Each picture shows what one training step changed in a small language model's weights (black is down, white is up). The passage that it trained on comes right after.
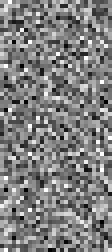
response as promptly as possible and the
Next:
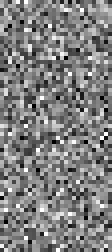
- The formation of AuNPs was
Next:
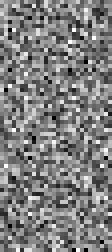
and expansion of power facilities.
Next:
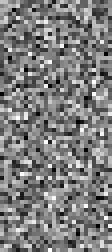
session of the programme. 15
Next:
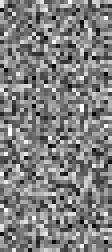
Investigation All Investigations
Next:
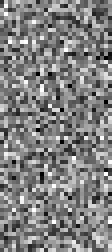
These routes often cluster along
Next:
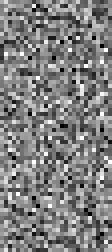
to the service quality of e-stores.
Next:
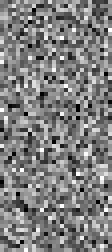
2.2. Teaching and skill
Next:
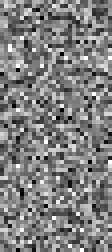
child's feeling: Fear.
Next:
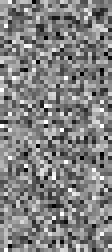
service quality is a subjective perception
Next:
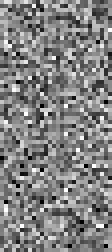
its scope and returns an
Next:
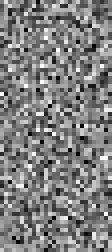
significant background noise is present that may
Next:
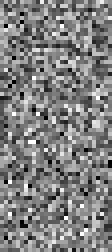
arbitrary: it prepares
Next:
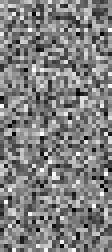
where s_t is a state variable. For
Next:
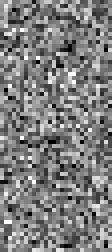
state of national security in societies. The
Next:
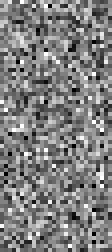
optimize process parameters to improve the performance characteristics.
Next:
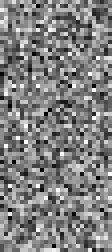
version. All authors read and
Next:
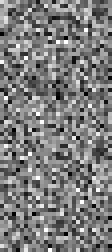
days as a castaway in the
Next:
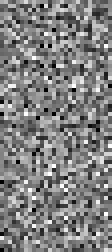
Lin, 2025; Yanying Lin
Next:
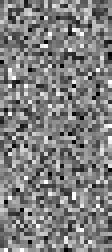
demonstrate sustained, scalable production.
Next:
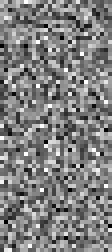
i zborovi e dobro i
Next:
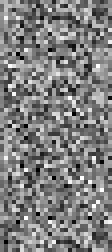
of the binary representation of the
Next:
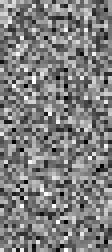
cohort. SOCIAL
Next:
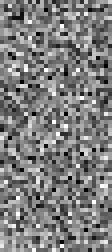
H_0 : no change in firing
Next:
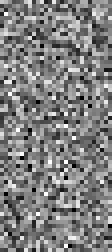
who are divorced are not yet
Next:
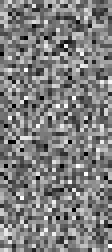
public-private partnership development
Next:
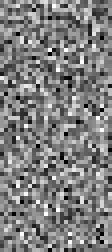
et al., 2014) and to overcome
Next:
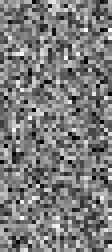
data is expressed as percentage values to
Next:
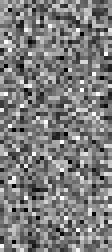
are still sparse this research had to
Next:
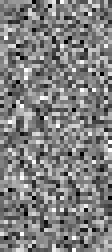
data curation. Muhamad
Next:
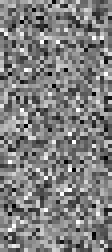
respectively. The mass transition ion pair
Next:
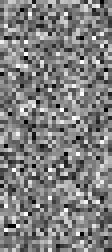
model (ICM) method for finding the solution
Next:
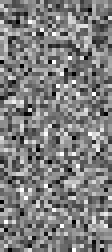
strong environmental vertical wind shear.
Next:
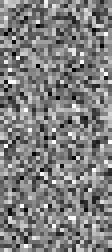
complex, polyrhythmic
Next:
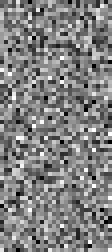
in: Proceedings of the IEEE
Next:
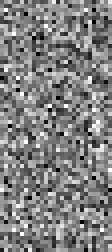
with twice the number of bunches per
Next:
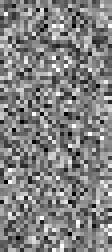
oppositional defiance (when
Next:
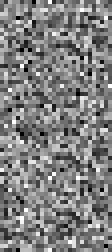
presents two sides of the world
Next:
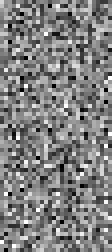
textbook?* the authors point
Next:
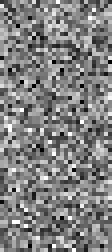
in participants with abnormal endometrial
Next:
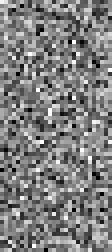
known precancerous condition for
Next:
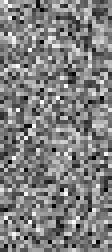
heat transfer coefficient proposed by
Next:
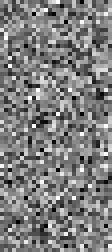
Reference Corpus used for building the
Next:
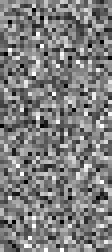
and the European Union. She has over
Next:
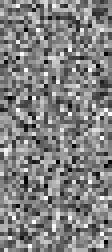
et al. (2022), which states that
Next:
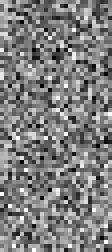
departments that are considering starting an
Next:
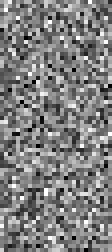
EOSC projects and use that to
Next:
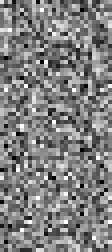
dynamically evolve with time. This time
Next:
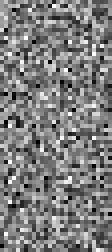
quartile the participation and adherence
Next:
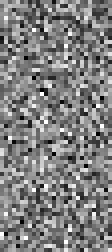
of the prevention of caries and periodontal
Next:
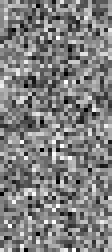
of chemotherapy. Nine
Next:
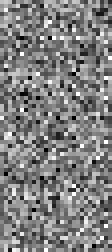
EI and sex, different studies on the
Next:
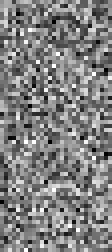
financial support given in 399 Project
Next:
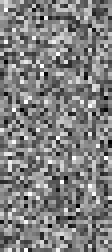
before CT and 3 minutes after with
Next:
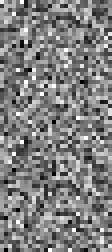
achieved by determining the minimum
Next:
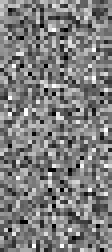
is almost 'water neutral'
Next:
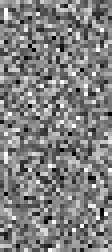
= the stem direction indicates the notational
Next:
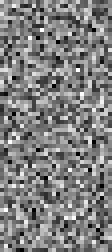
and goes on to suggest his own
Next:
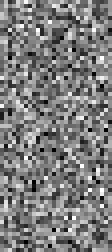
1964, he finished his
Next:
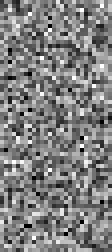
for God sees with his heart.
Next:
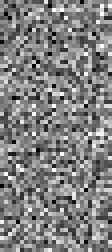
fertilizer Grain yield
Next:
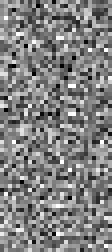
of oil like tea tree,
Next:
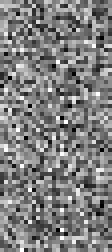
through a simple text configuration
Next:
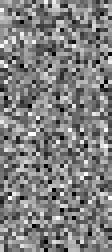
technologies adopted (n=150)
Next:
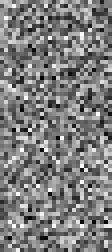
plots, and documenting the analysis.
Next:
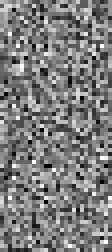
that send out distress bird
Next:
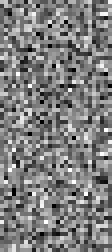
& Alarcón, L.
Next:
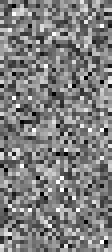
important element to drive consumer behavior
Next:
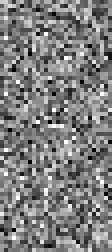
known or the solution can be obtained using another
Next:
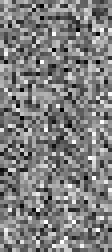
Learning (ML) can be used to
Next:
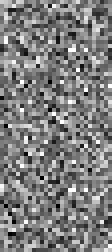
times, threaten the existence of
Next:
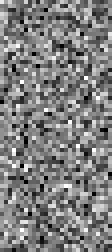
no conflict of interest. DATA
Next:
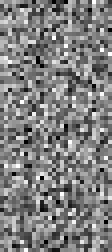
he/she can already handle
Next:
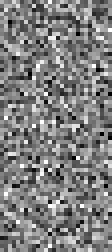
for final stress, has a direct
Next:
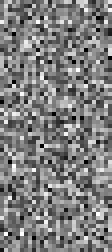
specific grade. Furthermore,
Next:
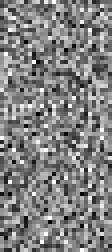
overall acceptability, the data shows that there
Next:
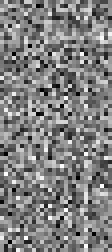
Nair and G. E. Hinton,
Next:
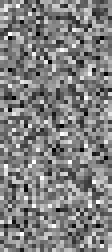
as petroleum, natural gas,
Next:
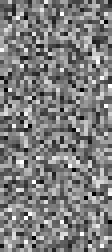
the charging chamber, as well as
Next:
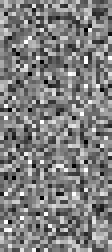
the exterior, it proved
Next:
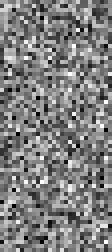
that a lack of energy leads to the
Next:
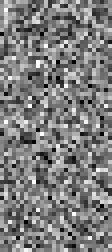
criterion. The different policies affecting
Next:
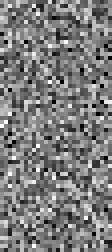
a mixture of alcohol
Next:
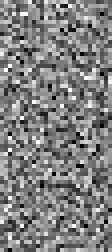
THE SKELETAL
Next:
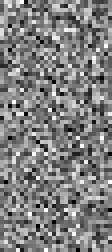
two levels of jurisdictional
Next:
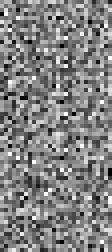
AN **ADEQUATE
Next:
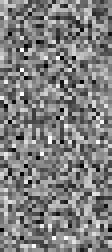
lines of 1Km each are used to represent
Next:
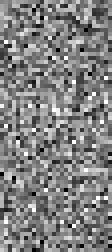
and vice versa. The study further
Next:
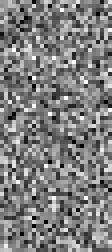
computer science, such as data mining,
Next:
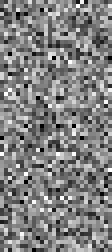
HSPs hits a lot of
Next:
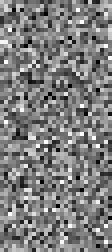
In addition, Dr. Kindenberg
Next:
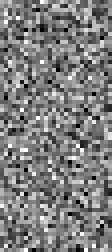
needed to translate one code into the
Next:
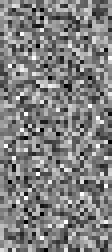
and found that the budget deficit and
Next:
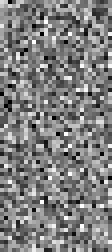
(the three dimension of space x
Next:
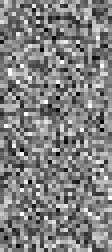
the students to each factor computed as
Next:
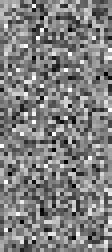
on fishing, mining of natural resources,
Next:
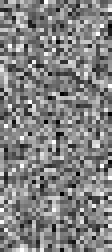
inction and pride of mankind, is
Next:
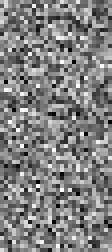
the sites. Sometimes it was not possible
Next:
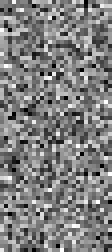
(d) and (h) mass
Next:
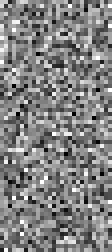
: (a) increase in number of active
